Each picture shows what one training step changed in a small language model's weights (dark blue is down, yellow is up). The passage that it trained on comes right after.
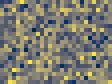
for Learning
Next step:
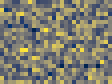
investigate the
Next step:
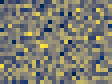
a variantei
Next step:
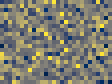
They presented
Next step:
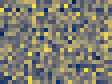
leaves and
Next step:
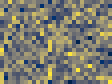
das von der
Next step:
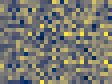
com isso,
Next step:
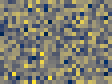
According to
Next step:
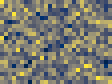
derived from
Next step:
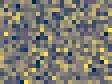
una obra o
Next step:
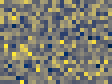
temperature of
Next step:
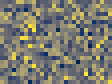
of TCM
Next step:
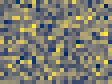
grace can I
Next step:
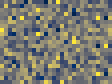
the fatty
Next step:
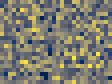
needs to be
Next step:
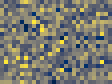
deposited on
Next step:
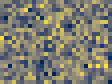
management of
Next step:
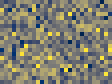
a US
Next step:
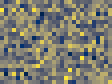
that in high
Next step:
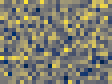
the aperture
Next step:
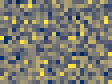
exist: in
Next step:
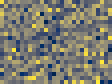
ум и
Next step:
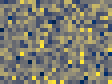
and moist
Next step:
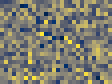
to make new
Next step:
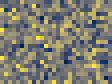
solid material
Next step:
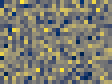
for decades
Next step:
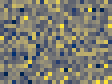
a matter of
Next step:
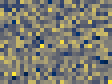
problem be
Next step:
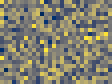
в его
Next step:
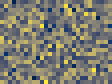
teores de
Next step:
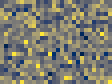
of urban
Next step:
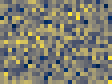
Use of
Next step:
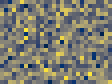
for Digital
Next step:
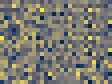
o consumo
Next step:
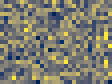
Figure 3:
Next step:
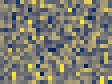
and amino
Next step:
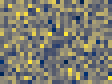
Graph 2
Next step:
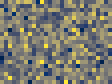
from which they are
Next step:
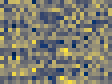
them in an
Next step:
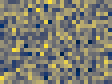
Are all the
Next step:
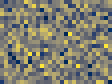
y cuando las
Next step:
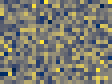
ham ana
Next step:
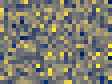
por rota
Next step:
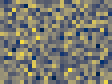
toxic and
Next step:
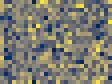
why the
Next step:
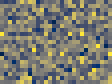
and used the
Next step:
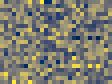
materials of
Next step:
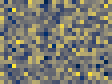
working teachers
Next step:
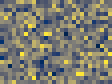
of Management
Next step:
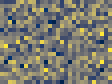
and D.
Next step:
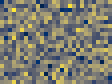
for Duct
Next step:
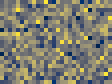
the Unisim
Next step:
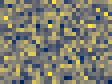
of the hui
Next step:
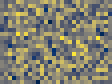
Learning and
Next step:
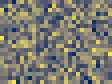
in our
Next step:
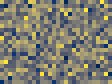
a relação de
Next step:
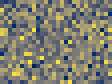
a lie is
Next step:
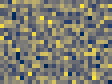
jokes is
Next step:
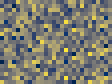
the theory that
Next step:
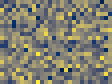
a strategy of
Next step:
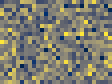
is especially
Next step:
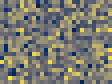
years it has
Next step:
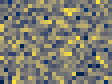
process evaluation of
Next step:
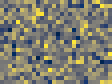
be presented that
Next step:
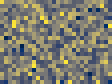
application of
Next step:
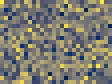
markers for the
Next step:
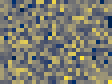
in Trial
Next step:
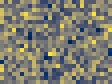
such as rice
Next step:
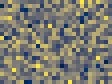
agenda o
